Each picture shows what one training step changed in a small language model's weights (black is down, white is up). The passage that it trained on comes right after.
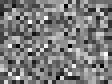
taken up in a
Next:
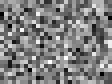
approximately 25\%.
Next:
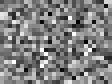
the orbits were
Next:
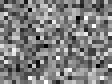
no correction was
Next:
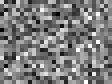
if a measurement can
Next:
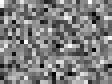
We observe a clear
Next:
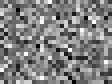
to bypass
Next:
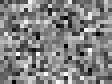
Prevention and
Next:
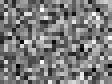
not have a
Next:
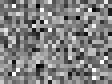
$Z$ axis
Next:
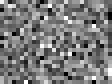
de transformar o
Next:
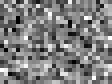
^a VT
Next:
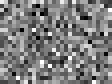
NS values are used
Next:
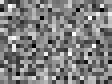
war die
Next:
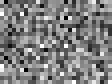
tools utilized for
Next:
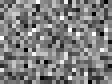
a subset of
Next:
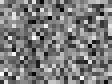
with separated boundary
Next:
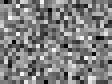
sustainability. GST
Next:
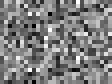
due to the
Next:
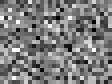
By playing with
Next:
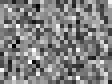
inputs and
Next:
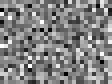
y establece
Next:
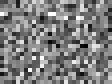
its ability to take
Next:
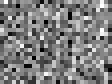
hard to see that
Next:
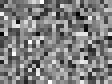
of that areas
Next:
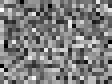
Valencia \\
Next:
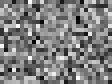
population synthesis and
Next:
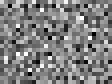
the dependence on the
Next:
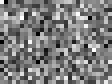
to that without link
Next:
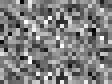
and Experimental
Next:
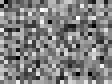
and effective for
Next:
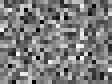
its excellent
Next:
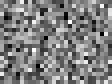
case study research
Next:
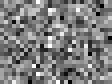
a 2D model
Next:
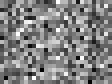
article examines the
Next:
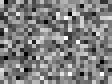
is discussed in the
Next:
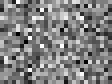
the determination of
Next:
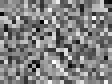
of mint
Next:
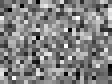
foundations of this
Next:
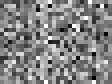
paper we will only
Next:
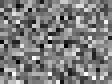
matter (2,
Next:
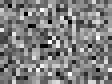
least income for
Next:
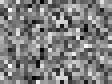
and $p =
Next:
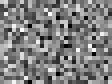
on capture probability.
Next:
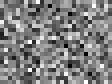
and the proxy
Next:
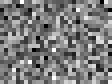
different SCCs
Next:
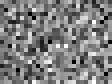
heavy energy consumer
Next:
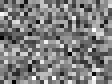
angles was
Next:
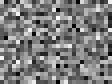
Max Planck Research
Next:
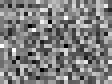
from patients for
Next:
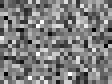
processes to help in
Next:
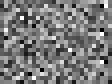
addressed the
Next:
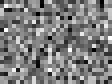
constant coevolution
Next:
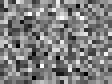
between the two
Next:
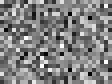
simply supported beam.
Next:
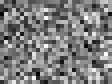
as a strategy in
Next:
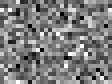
the sample or introduce
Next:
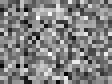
of all expectation
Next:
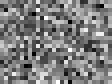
aged 3 to
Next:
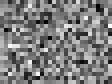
similar results. A
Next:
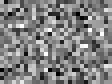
observe that we only
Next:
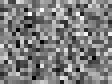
from the two
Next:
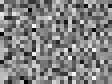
et al.
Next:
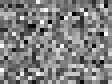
suggested for this
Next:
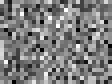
momentum dependent coupling
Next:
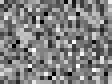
performs damped
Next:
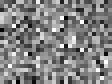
refraction could
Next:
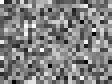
dan strategi
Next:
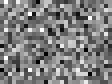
that the probabilities
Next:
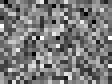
Instead of
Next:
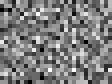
demonstrate a higher level
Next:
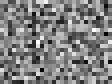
approved by the
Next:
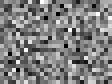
determinations from
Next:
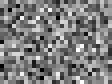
fitting our data,
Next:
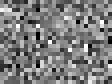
a magnetic field and
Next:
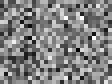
in the event of
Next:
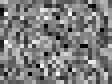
generate all possible
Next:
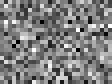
and upper bounds
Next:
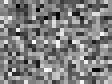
becomes very large,
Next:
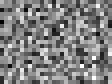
injecting three
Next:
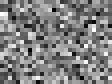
ini juga
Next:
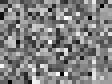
of energy equivalence
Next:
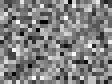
cations are
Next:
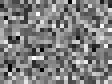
metrics to evaluate the
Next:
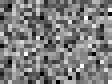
gather relevant knowledge
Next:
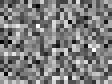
to theory and
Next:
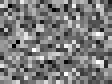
Arrows denote
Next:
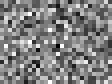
of the decreased
